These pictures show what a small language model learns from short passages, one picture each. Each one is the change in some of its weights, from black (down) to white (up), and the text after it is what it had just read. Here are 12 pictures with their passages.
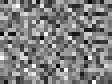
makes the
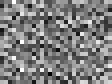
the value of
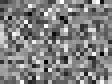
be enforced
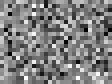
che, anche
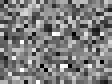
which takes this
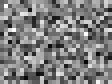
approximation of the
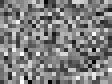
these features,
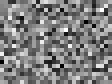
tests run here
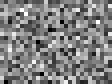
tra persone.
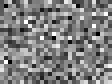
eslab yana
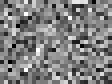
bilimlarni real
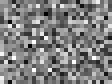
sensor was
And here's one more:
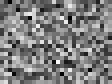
the orbital
